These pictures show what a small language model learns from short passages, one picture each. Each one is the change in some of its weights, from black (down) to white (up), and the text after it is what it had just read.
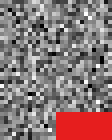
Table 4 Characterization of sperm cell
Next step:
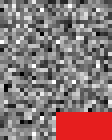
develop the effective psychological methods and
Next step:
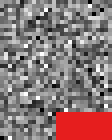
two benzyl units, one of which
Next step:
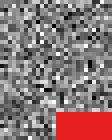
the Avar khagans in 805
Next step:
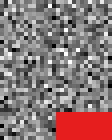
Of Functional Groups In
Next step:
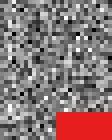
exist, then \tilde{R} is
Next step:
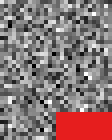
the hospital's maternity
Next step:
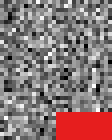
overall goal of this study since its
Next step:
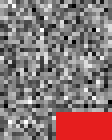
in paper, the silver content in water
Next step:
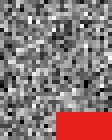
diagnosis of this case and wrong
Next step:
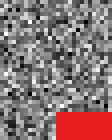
because of some advantages and easier
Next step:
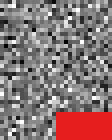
important for customers to have adequate information
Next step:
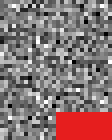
enriched with malunggay was
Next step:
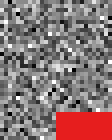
mountain pressure changes and directly
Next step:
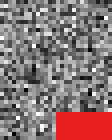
algorithm, Inverse reflector
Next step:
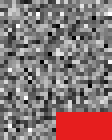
these risks are necessary for companies'
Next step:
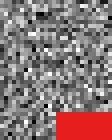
phenotype and affective state when compared
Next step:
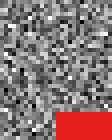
recovery of diplopia up to
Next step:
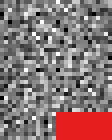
Augmented Reality is a variation of
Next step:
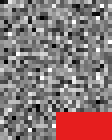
is, to our knowledge, totally
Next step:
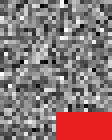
staff in Colleges of
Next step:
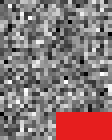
To know the extent of satisfaction of
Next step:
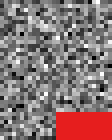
are contributing to the whole gait
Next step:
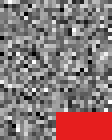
or biochemical reactions, or as
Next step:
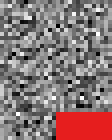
not devoted to parents and
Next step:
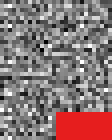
registration on CARA’s
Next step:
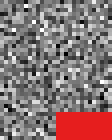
mental, emotional, and financial support should
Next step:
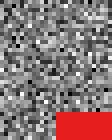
constant is a physical measure of the electric
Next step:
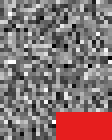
banks, governments did not know what
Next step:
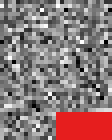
training data. The simulated results presented
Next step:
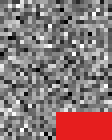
of time (transition point) at which
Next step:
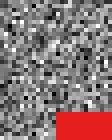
order of precision than classical levelling
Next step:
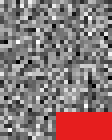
5 months old male infant with
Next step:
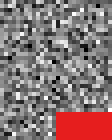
indicators in the regression equation obtained for that
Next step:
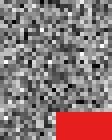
open canopy. Figure 4: Number
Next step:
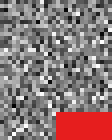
in the final version at the end of the
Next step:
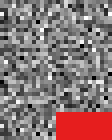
in managing the financial function to meet its
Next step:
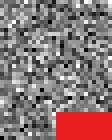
cases. Figure 1: Histopathological section
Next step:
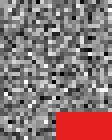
Space of Quantum States and
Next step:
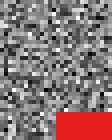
education, and make contraceptives less readily
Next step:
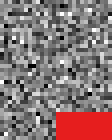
of fluoroplastic chips
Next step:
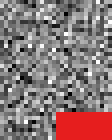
attendance of women and children fans.
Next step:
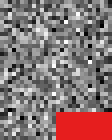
This paper also provides the parking demand
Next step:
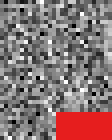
are shown in Fig. 13, in which the
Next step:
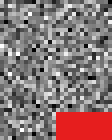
pair (Q-Function) in a
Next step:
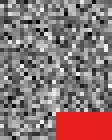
to address include full compliance with the
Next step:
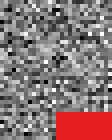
that eradication of the virus
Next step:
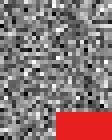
right side. Both kidney
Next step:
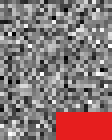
measures to assess the level of corruption
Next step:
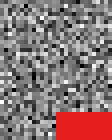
is applied between the reader and the
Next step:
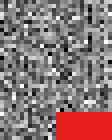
period of four years. In 2017,
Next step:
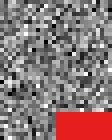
jobs are already starting to
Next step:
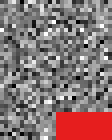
as sodium chloride or commonly
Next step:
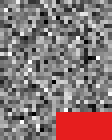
Beautification, 30% in
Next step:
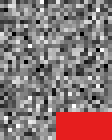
in particular to: - individual results of the online
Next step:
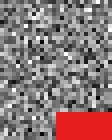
number determined by the plating method suggested
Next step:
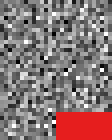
program of the party. In 1906 the
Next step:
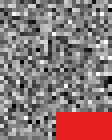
been supported by some examples in the last
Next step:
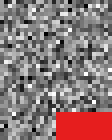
method is good to count the object and get
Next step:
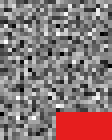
recognition modules onto them for
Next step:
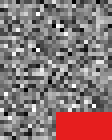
satisfy its fundamental
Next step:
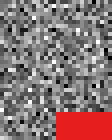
However, in different communist countries, either
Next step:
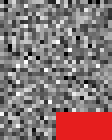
[7]. Furthermore, traditional
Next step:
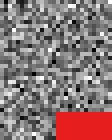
and I can check my writing
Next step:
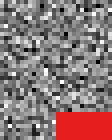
extracted for this study. Moreover,
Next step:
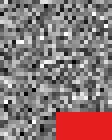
immediate obstetric intervention
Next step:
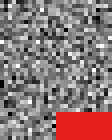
and the mean-square of the block
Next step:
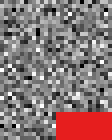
zoonoses, antimicrobial
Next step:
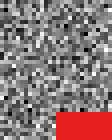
in monitoring boxes 1 and 2 for
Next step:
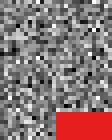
was in the ppm-range.
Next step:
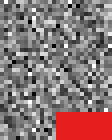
is estimated near to 30 percent,
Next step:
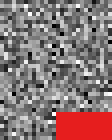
each country with respect to the mobile
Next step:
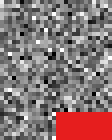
This splitting hints on the
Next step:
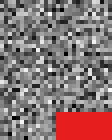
of the Uzbekistan state world
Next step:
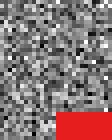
acid chloride was taken up in
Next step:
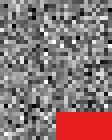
production companies. Key words:
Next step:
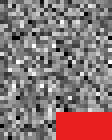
Little Disagree,
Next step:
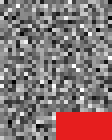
Sandbox can be found on the Hub
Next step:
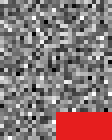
spectrum of methanolic
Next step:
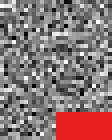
users' willingness to persist in using
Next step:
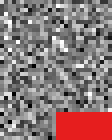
remote sensing methods (Parrens et
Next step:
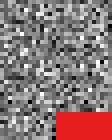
the person or the group of person in the partner
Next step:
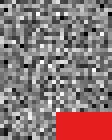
into two layers - the data layer and the
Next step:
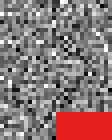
parameters influencing the phenomenon of water
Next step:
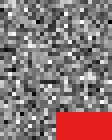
govern their contact with humans. The
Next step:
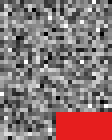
in polygon) Appendix
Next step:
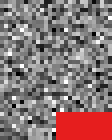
excessive numerical diffusion and
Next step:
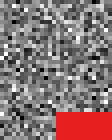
NB Narrow-bandwidth
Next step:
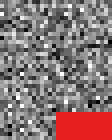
auditors such as the Economic and
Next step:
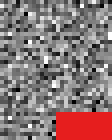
field observations for fault analysis,
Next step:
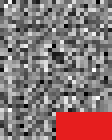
flujo de intercambio de
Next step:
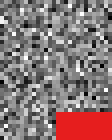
Pradeep Kumar Trivedi
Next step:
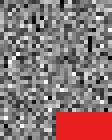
and policy makers can track
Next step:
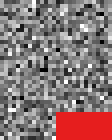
REAL-LIFE USE
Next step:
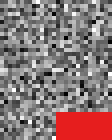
intimacy. Adventist students obtained a
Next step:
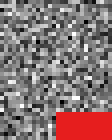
a descriptive analysis of this idea and the
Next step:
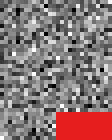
Algiers-1, Algeria.
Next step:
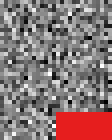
Figure 5. MATRICs chip
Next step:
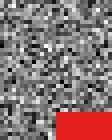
interest The authors declare no conflict
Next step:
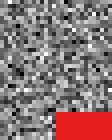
ii) November 20 - 26
